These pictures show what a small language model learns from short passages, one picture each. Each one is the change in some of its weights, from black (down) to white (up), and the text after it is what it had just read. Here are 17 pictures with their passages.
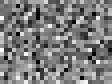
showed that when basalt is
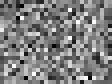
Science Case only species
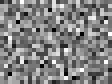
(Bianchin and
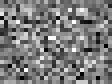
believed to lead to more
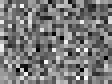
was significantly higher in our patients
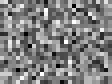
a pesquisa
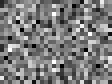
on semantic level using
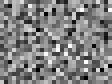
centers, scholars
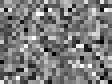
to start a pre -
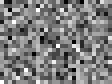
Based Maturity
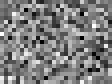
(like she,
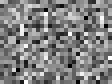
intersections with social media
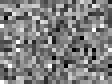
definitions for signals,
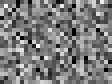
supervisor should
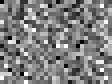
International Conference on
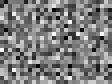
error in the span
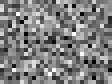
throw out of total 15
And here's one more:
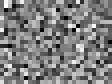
integrate into the intensive
